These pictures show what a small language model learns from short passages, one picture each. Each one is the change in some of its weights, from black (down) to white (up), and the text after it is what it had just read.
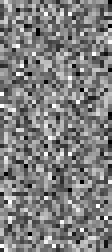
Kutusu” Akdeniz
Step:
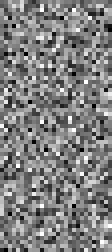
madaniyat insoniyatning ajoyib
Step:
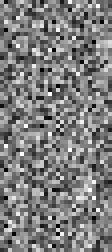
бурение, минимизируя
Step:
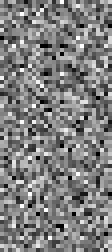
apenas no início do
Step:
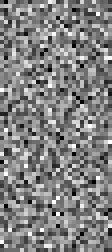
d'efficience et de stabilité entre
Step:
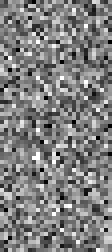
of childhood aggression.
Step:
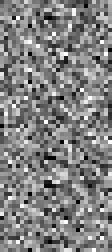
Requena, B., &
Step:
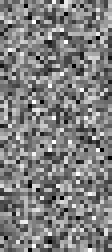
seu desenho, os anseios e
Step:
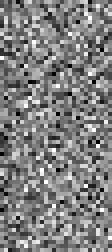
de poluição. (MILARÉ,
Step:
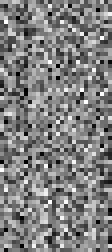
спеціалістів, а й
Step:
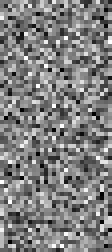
Bey ona Resulzade'nin
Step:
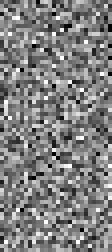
e Qualis “B2” em
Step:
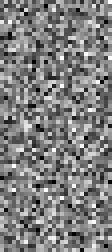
los ecosistemas acuáticos se
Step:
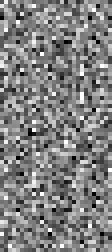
des mots-clés Les
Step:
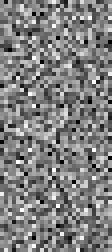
инфекцией (в фазе
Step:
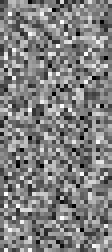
muhofaza qilish tadbirlari
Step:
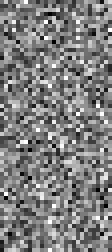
2022). O tratamento de esgotos
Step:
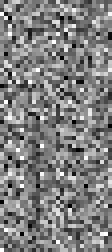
pedagogik yangilikni o‘zlashtirish
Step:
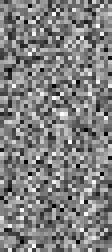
сифатида тарбиялашда
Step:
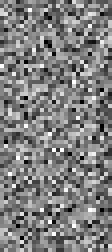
В.В. Кондратьева,
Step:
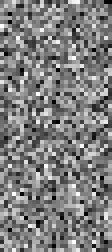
bilan ajralib turadi»
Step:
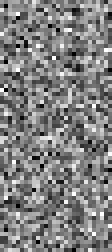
maktabining boshlang'ich sinf
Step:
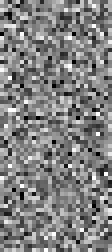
unter anderem den Zusammenhang
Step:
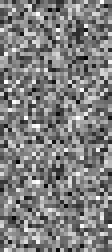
u verbal (verbal ishlab
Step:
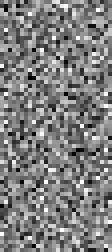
% ont dû être refusés
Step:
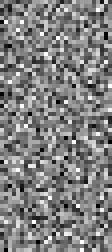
hiện bằng
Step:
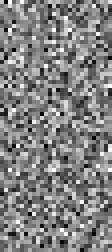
competencias digitales avanzadas en
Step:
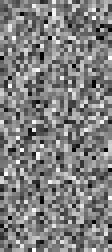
des obligations, faire la
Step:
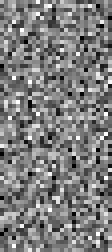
que a organização do livro didático
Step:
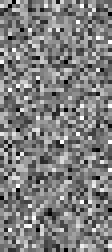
maio 2021. MIRANDA,
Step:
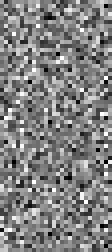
by Queen Mary of Aragon,
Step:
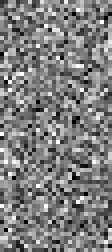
bilan bog'liq psixologik va
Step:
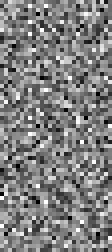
nizolari 3 Shaxslararo
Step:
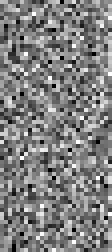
adequado e eficaz de atendimento
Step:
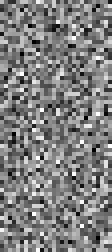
atingem a profusão de textos
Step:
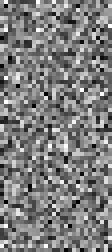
de Luis Fuentes mostró que
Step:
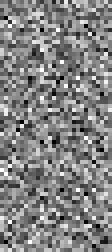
students who are successful in
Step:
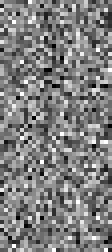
da Federação. Orientadoras:
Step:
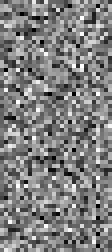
кадрами, это процесс
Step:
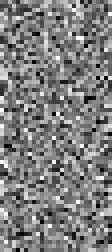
Aytishlaricha, shohlar
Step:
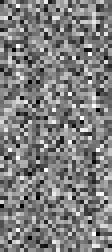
¹⁴ Конвенция против
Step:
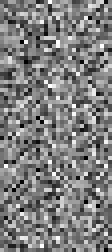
к южным районам,
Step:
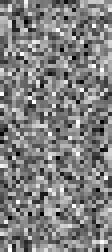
Garchi bu o'sha o'n
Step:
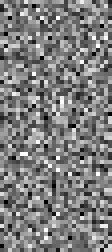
dim «Helvetyka» [in
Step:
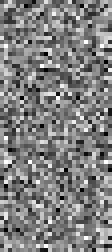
електронного документа
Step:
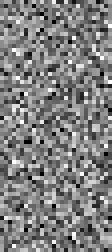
teacher-student relationships
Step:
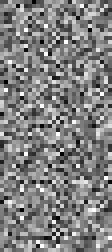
педагогик аҳамият
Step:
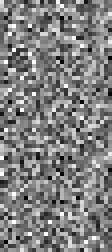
pendidikan di Indonesia.
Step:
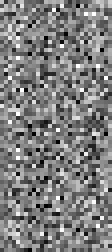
einen Beitrag für die Untersuchung
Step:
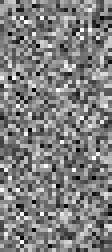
o amprentă evidentă asupra
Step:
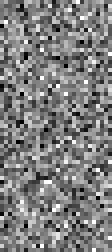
. Rehabilitation considered need
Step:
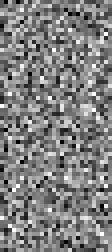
identificar com os personagens.
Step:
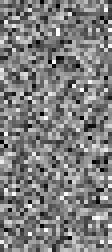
huquqiga eradir. Bir
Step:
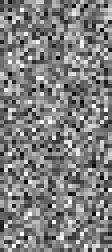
ta'sir va proksimal rivojlanish
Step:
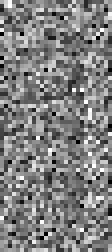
tilshunosligida noverbal
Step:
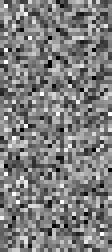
olması ve analize dahil
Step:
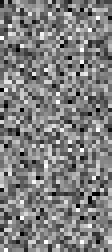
développer l'employabilité des
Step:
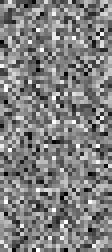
есть государственные
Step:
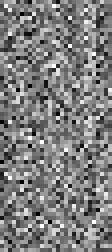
ёки ёмон руҳлардан
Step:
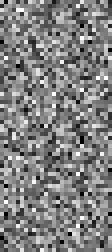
Kinerja UMKM (Y)
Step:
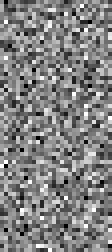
Для цього біотопу
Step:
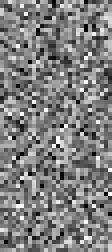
cries” – *Бир одам
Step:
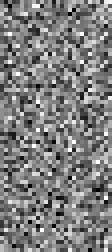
uchun texnologiyalar ishlab chiqaradigan
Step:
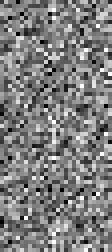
реальность демонстрирует
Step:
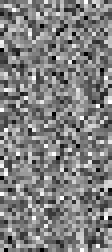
ega bo'lgan holda, turli
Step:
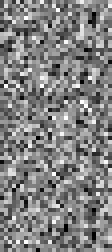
вміст реактора до
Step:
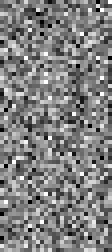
foi conduzida de acordo com a
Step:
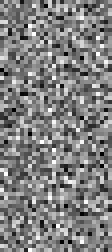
an important place in Hatay
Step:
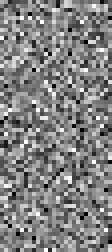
and imaginations are formed first of
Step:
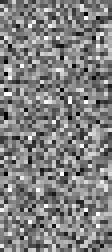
mendapatkan bahwa variabel
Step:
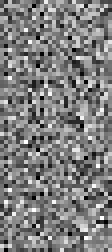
iqtisodiyot fanlari doktori, professor
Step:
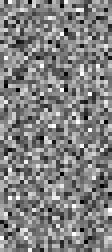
vazifasi kitobxonlar bilan
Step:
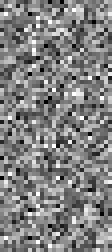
мм, температура
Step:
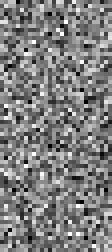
kengligi va barqarorligini,
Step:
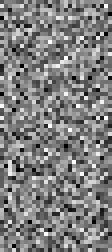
yoksun öğrencilerin
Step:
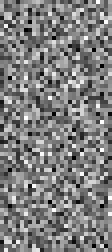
ve üretim aracı olarak ele
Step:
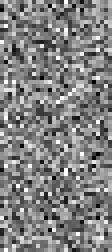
la această sărbătoare
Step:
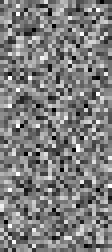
при врожденных пороках
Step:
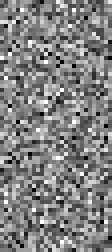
lirik tarzda she’riy
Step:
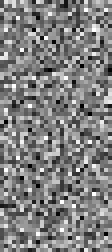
amostrados 11 córregos
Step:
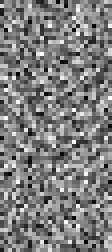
Escala Multidimensional de
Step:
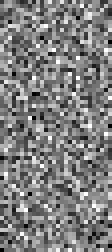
2018). Palavras-chave:
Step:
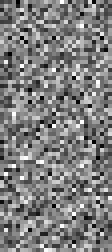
мувофиқ ҳолда уларда
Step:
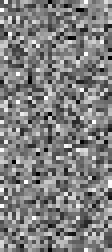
raqamli hisobotlarning
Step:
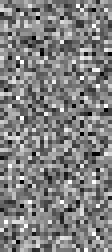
sowie Co-Autorin einer
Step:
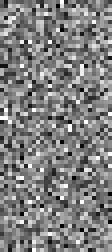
estabelecer vínculo,
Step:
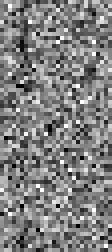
цветовой лексике,
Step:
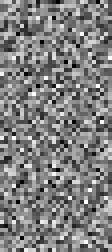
орасида лимфомаларнинг
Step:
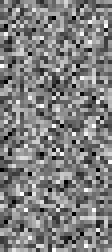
не говоря уже о том,
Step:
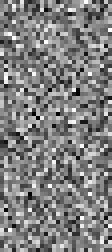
bo'lgan: «Agar raiyat
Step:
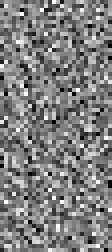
de uma série ou de um determinado
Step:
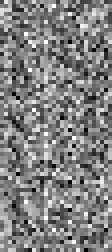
ta'sir etuvchi tashqi kuch
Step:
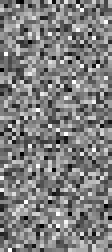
SEM ile tam bir yapısal model
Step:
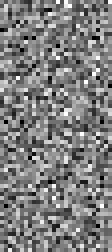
recursos como role-play
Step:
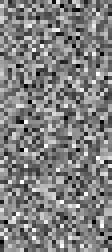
campanhas de conscientização e
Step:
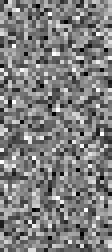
Literasi Internasional yang ditetapkan
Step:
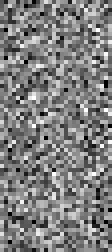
є важливою їх
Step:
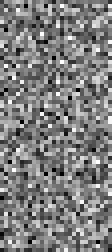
pola perilaku sadar
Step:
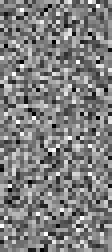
(Orgs.), *Ciências
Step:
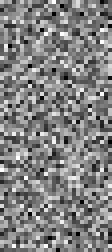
das Missões é uma composição em
